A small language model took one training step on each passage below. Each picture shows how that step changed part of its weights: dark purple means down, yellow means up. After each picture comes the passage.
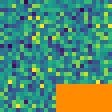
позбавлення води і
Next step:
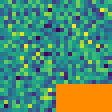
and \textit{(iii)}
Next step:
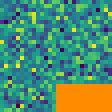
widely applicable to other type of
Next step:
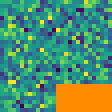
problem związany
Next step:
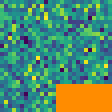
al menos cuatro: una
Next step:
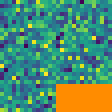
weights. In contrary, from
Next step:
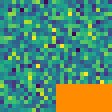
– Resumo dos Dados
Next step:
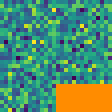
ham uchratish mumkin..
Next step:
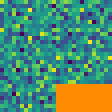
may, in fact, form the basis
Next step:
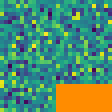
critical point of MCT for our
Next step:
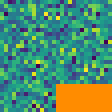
Parlamentului, semnate
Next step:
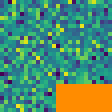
the Russian state and its
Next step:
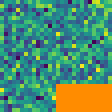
purpose of paper~II.
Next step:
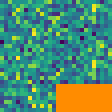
outras ferramentas
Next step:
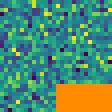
ordinal regression, one can
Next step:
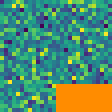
are raised or lowered one
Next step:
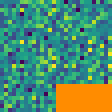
regions III, IV, or
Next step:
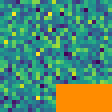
expressa muito em regiões que
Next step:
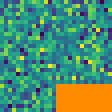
chorasi oldindan
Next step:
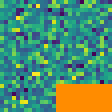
is equivalent to MDL as in
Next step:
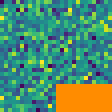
«Lo scopo delle
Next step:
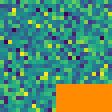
perçoit les tignasses
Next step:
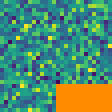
history. The article discusses the
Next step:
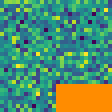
beduidend complexer te
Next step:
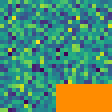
curvature of this shape were
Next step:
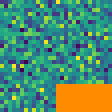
BIOMA, Desember
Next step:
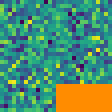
a combate atât bolile
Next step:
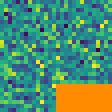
mais significativa em cada
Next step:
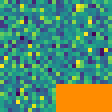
yetakchi tarmoqlarini
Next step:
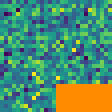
биржевого комитета
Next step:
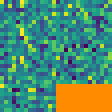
la relación entre el museo y
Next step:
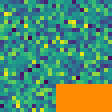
*Int J Biol Sci*
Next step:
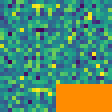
bog'liq. Filolog
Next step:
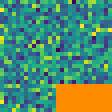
the method: faulted structures
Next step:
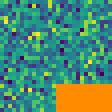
can express each Segment's
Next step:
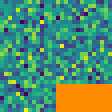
hewan uji akan
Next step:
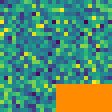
of AI-generated
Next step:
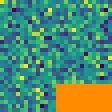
and imaging makes it possible to measure
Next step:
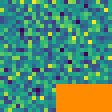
From this comparison, one can
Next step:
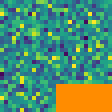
split their available power between the tasks
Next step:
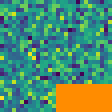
Mohammed Abdul
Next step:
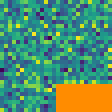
and retain a degree of initial
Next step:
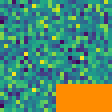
impresso para o digital. In:
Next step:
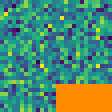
den Städten und die
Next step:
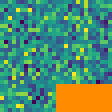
discrepancy. We obtain an
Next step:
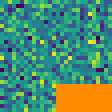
sequential assembly of the
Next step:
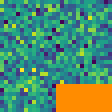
to be lower and outside their
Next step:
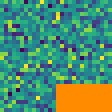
police officers in the state of
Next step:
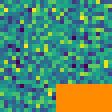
курс қажет
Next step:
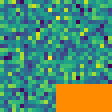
‘concordance’ model in
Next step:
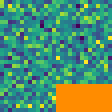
inson ruhiyati,
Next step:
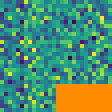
universal aos serviços
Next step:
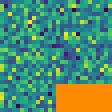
kulolchilik, harbiy
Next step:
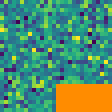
The colored solid lines are
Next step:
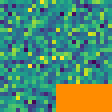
On content pages, line lengths
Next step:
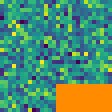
officinale* L. –
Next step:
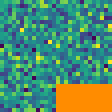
number of construction VTables, which
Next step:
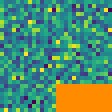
the subsequent bounce from
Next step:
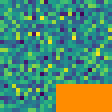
con la gran diversidad de
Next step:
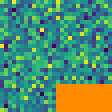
Each user $k$ observes
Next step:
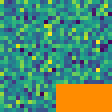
\right), \quad \left(
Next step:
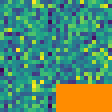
from the shared RoI features,
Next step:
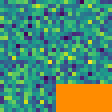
is close to the Eddington
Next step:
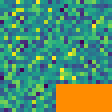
dilakukan, maka
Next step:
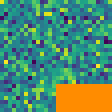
una imagen que lo representa. Es
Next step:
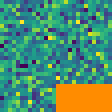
value. The only exception is the
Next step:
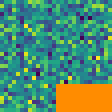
of running) the statistical errors
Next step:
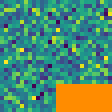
йдеться не про
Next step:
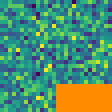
nanowire. ###
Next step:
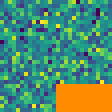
Em breve enviaremos
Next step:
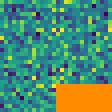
erroneous information, since high values of
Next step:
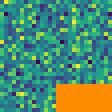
length $L=32$), and set
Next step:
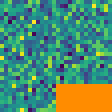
susceptibility is rather small.
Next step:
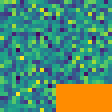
between these parameters. The most important fact is
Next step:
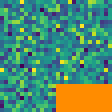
the lattice structure, it also depends on
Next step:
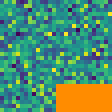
Examination Council and by the
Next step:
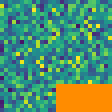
qilish, shakllantirish,
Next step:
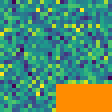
of teacher-student
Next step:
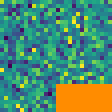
provides examples of linguistic
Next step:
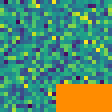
de enfrentamento dessas
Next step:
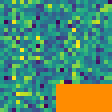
$\gamma(2)$, it follows that
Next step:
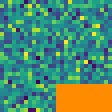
the RxSM distributions using
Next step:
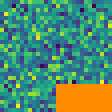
outras cidades do país, como
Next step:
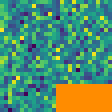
paytda, so‘z
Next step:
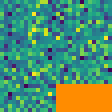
connect these results directly to
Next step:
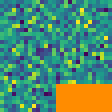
Conociendo las interacciones entre
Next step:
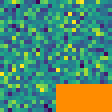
covariance of the functional
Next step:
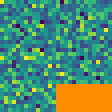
to politics: domestic
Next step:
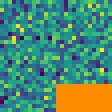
en volver esta locura en algo
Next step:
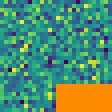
Castleman (2, 4,
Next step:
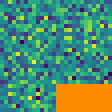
finais, com vários
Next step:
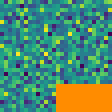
scriveva: Finora
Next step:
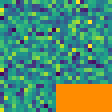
than increases along the Sub
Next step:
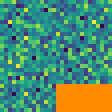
editors have no obligation to
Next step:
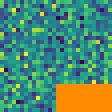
the barycenter coordinates of the
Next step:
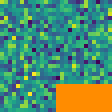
Soesanto, L. dan
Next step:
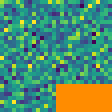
lines, Hissar sheep,
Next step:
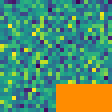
Disse utfordringene
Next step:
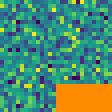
&= (\bar s\gamma_\mu
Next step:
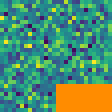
utilização. Outro método
